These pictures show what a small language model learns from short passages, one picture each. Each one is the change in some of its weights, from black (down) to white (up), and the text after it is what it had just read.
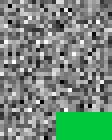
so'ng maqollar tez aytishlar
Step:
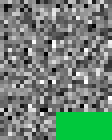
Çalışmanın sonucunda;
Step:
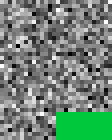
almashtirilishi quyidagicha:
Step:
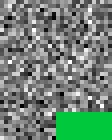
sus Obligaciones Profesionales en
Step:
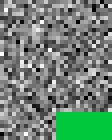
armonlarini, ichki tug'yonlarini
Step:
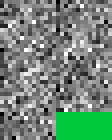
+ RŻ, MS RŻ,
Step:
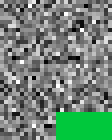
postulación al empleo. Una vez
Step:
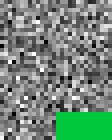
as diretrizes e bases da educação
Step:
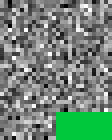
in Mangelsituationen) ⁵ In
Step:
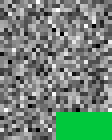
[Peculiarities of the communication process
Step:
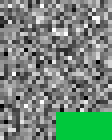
etish, madaniy- ma'naviy
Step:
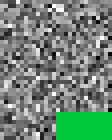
lo componen y el padecimiento
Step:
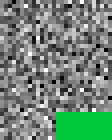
населения (на конец года)
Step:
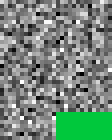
pisos de cores contrastantes; a
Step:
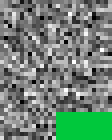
Ekologicheskie osnovy
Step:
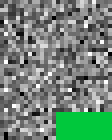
par André Gide*). [Lire
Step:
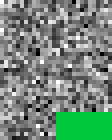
(NEAE) como aqueles
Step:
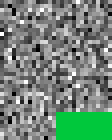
could give a fair legal
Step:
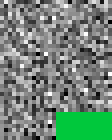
анализ перспективного развития современных
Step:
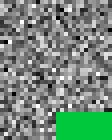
subsaharienne: le district
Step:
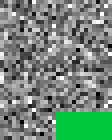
отделения эндокринной
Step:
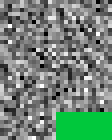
occupational standards of scientific
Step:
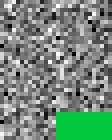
compliance with certain pedagogical conditions.*
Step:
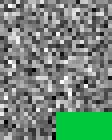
Cómo afrontamos los cambios
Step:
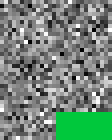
amaliy ahamiyati ayni shu holatlar bilan
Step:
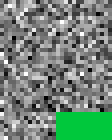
довоенной жизни.
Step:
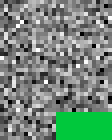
imkoniyatlarini kengaytiradi
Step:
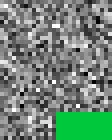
r. Steinkeller w
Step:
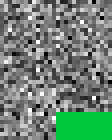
domain of c-KIT are
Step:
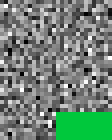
raqobat sharoitida aholiga
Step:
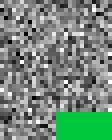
bilan ifodalashga intilish Arastu
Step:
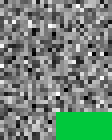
сырье для производства
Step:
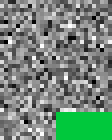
“As the epicenter of
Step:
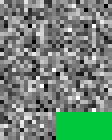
Verdacht auf eine COVID-19
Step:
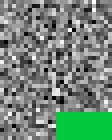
(на примере фехтования):
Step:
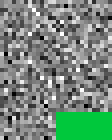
can purchase products through the
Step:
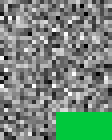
діяльності учнів, від
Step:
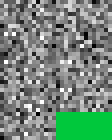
alsmede of en, zo ja,
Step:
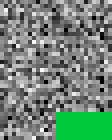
фундаментальних змін
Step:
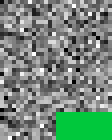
tendo como exemplo filmes e séries
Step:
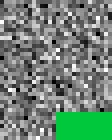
noyabr-dekabr oylariga
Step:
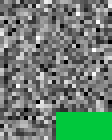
qiyoslanib o’rganilishi natijasida
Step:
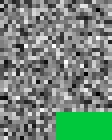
мужчин и подвыборки
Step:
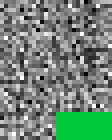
organisasi mungkin memengaruhi
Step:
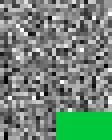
toplantılara, diplomatik
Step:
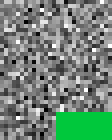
включении дополнительных
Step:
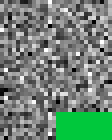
et ont été commercialisés sur le
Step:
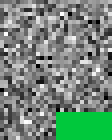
Tóquio. Seu pai
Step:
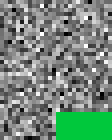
tahlil va taftish qiladi. Masnaviy
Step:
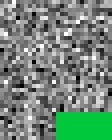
операции; - решение модели,
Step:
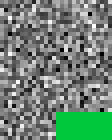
nuqtaga yetgan davrda
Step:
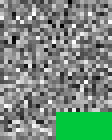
both the convulsive reactions
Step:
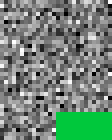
häufiger einer weichen
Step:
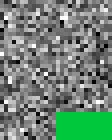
vida pessoal de Adelina que se
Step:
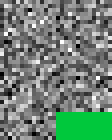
داده‌اند و در حوزه
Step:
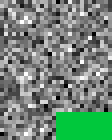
MENDES, E. C. *et
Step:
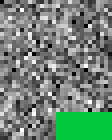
desordem que se manifesta pelas
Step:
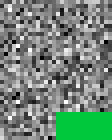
orqali banklar davlatlar ichidagi iqtisodiy
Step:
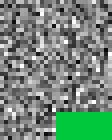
ham yuksak talablarga mos bo'lishi
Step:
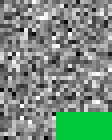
cómo su fe sirve para
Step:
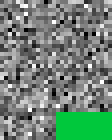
шахрайських дій;
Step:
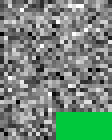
Incluido) - Lista de
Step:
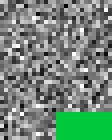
a minisztérium által
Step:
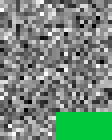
Experimente repräsentiert:
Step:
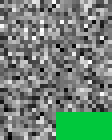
In Proceedings of the 8th International
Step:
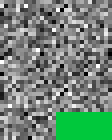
mediacional con un reconocimiento del contexto
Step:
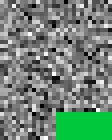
структуре основных требований.
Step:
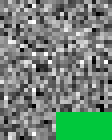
уларнинг ўринбосарлари
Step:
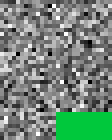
sich durch ihre Konzentration
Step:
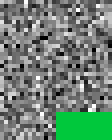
die zu seinem Wohlergehen
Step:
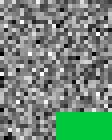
80 °С, при цьому
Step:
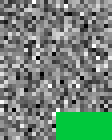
qat`iyan shifokorning
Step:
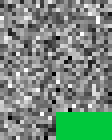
impregna as festas e
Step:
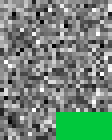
NT-proBNP in the
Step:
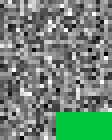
TREATMENT OF NEONATAL
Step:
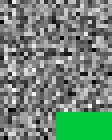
Republicii Moldova după 1
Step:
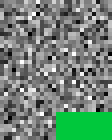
ko'rinmaydi Xavfsizlik
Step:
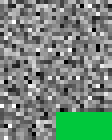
tekisliklarida asosan maxsus
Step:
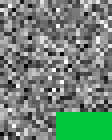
tuzilgan. Konferensiyada,
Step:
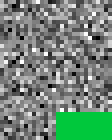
имени Абылкаса
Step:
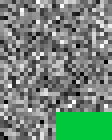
значения МСР-1 у больных
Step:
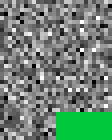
LAWRENCE, B.
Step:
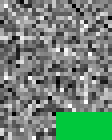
p. Ndoye, D.,
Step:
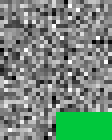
va tiklash, tabiat va inson
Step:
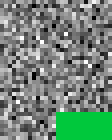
з найбільш поширених та
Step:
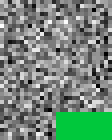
(profissional, pessoal, social,
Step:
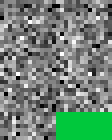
la lucha colectiva de las
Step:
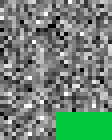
и естественное движение,
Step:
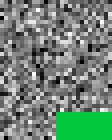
casación. No obstante, cuando
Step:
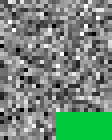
des stratégies de condescendance
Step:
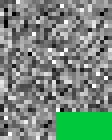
tasdiqlandi. Shuningdek,
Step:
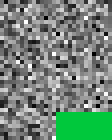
explained on the basis of scientific
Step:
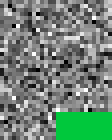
judged appropriate for study.
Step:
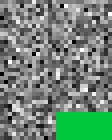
pada konten. Secara total,
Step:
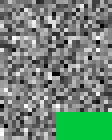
шартлар, шунингдек
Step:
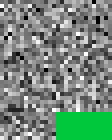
shampan vino materiallari tayyorlashga
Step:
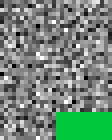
bilan integratsiyalaydi; - o‘quv
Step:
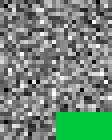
établis après les premiers
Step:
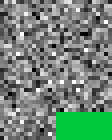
PASTA CONFERMA
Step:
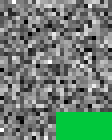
асосий белгилардир.
